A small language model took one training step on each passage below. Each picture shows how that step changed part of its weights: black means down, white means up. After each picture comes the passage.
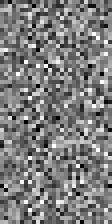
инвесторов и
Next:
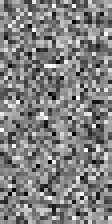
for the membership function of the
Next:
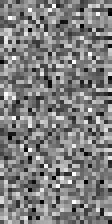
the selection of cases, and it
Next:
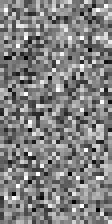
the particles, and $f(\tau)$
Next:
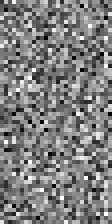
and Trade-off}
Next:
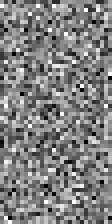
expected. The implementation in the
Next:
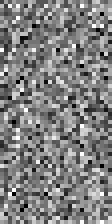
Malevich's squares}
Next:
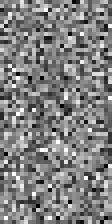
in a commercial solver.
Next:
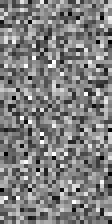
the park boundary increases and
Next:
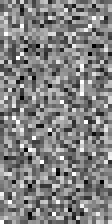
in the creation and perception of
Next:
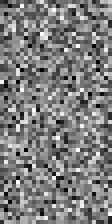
Freedom of liberty as
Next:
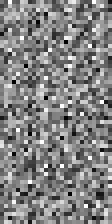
estetika peserta
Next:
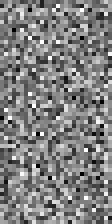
strategic goals of the company
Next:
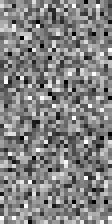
pair of massless Dirac
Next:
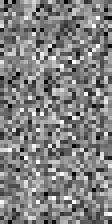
that the EU is not only the
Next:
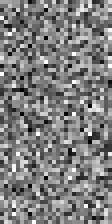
mehnat unumdorligi
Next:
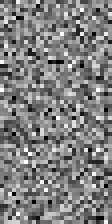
$\omega_a$, produces a more
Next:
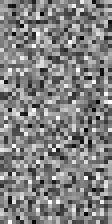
lowest Euler triplet
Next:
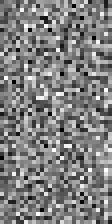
while outer bottom and inner
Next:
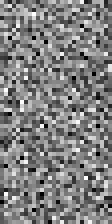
qabul qila oladigan,
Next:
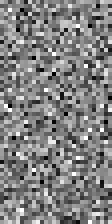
is implemented in the lepton
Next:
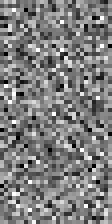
of budget padding This
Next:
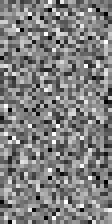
кількості назв,
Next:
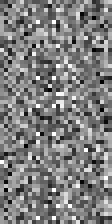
TMD; RDC;
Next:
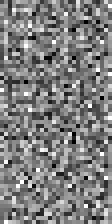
earlier. Only
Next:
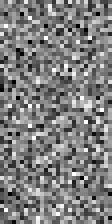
associated with the brand.
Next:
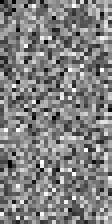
this format is a suitable
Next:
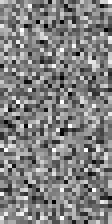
las herramientas a su
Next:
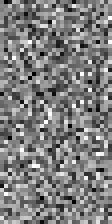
In this century, tafsir
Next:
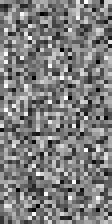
mashina bilan u bir xil
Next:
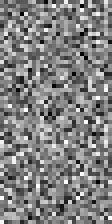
currently determined critical
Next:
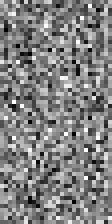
different solutions to fulfill
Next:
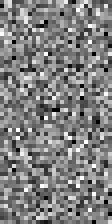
typical Gaussian shapes
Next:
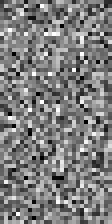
cells marked with a
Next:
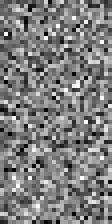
who recognized only 2
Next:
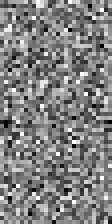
been able to find a simple
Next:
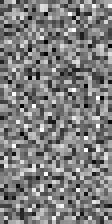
detailed understanding of the
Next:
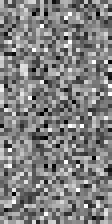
por diversas situações e
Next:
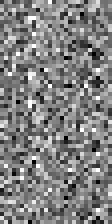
Didaktik und Methodik
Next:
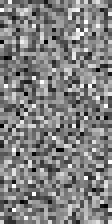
monitoring. After
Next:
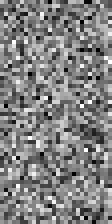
wavelength of the QNM are
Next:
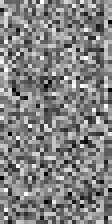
energy usage indicates that temperature processes
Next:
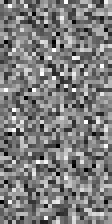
be obtained as of a minimum
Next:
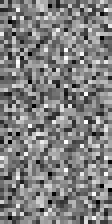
as around 0.58 to
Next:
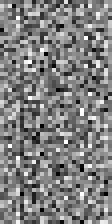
стоп также может
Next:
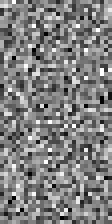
ulanish va undan samarali
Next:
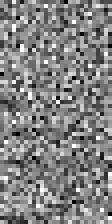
and the majority of participants
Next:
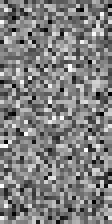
B^2{\mathfrak T}=
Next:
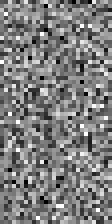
cleaned out; thereafter the
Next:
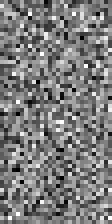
states are excluded from this
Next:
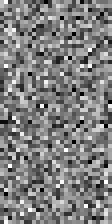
technical capabilities began to
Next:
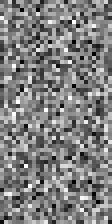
production. Most economical are
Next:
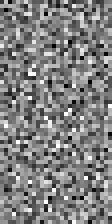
of groups = 10 sq: within
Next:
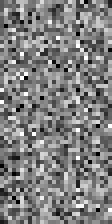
drei Exkursionen des
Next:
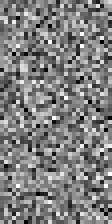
magnitude of $a_p
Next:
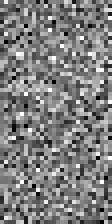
reduce noise. On the other
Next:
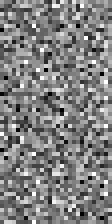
предприятия по
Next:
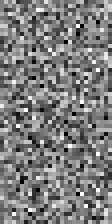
nos obligaron a subir a
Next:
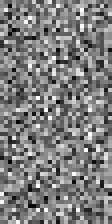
with the collision energy with the
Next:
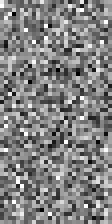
in which MENA countries are
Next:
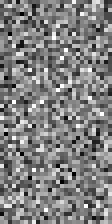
Tumor diameter was not
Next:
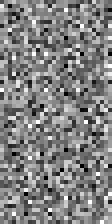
completely eliminated from the
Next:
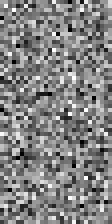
talking about constructive
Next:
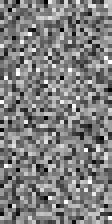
economic damage.
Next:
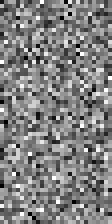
probability $T$ through the potential
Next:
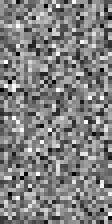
in the Table 5, demonstrate
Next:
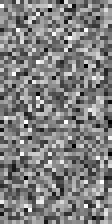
non-compact dimensions with
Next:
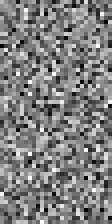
length with the cavitation number under
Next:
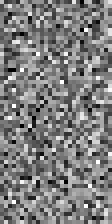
Kornblume — das
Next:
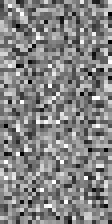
ètics que influiran en el
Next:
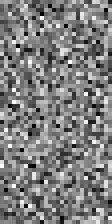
to several DGs and
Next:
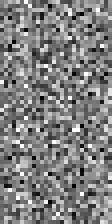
Естонії та ін.
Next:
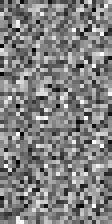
fermer xo'jaliklari
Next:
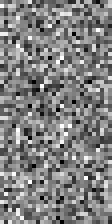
dialogar com diferentes
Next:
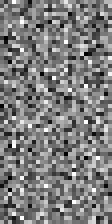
have to use a stick or so to
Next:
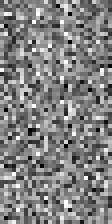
que mais lhe chamou
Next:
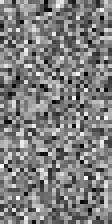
microcontroller is
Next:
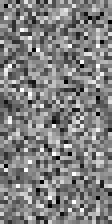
and the emergence of electronic
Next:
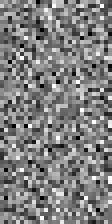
follows, A hollow circular
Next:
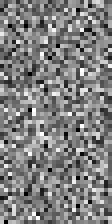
- (iii) Label the
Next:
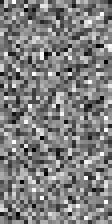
where their pock-marked
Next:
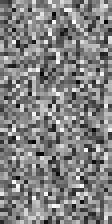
is of interest not only for HIV
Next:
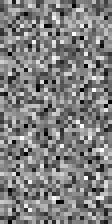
the $\Theta$ point, the
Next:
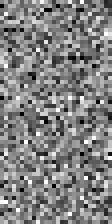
Im Gegensatz dazu
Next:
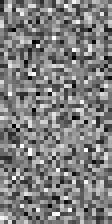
and conclusive: the mean
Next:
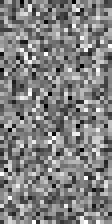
Interactions on taxonomic
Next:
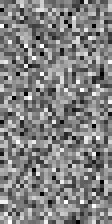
may answer questions K2
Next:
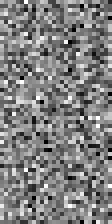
oyuncuya sahip
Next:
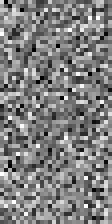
Employee; Bank
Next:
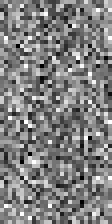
\rho _{\Lambda \ \
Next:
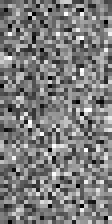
Novarum* and developed
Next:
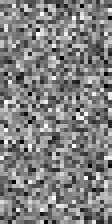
how the one-dimensional quantum
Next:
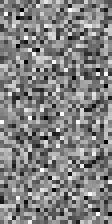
areas”. **Applied
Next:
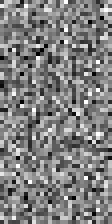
the tadpole coefficients
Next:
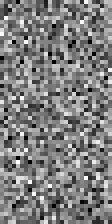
liver microsomes.
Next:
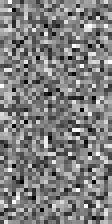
riesgo cardiovascular
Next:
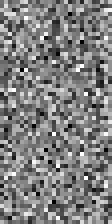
"Practical Guide for
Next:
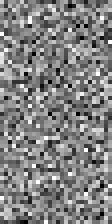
bioenergy becomes
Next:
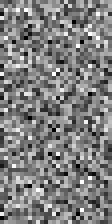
хусусида сўз
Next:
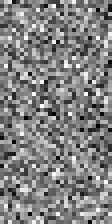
із шинку приїхав
